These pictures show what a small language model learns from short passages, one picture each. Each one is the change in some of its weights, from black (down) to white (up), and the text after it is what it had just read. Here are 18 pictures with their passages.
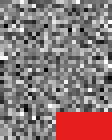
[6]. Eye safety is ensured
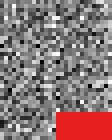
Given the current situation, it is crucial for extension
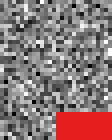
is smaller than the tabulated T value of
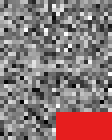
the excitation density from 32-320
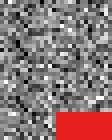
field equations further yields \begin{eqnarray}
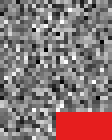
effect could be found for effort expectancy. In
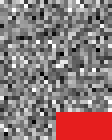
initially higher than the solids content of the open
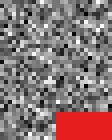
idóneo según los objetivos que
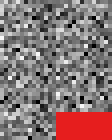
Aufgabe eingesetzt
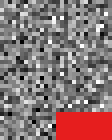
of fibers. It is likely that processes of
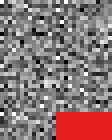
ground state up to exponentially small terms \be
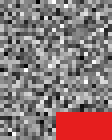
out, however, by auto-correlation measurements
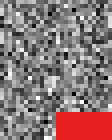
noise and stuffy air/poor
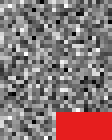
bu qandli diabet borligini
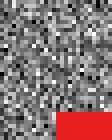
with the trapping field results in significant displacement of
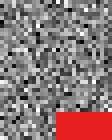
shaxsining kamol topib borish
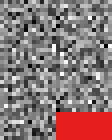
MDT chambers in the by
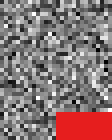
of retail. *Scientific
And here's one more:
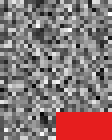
effect. Significant increases in oscillator strength
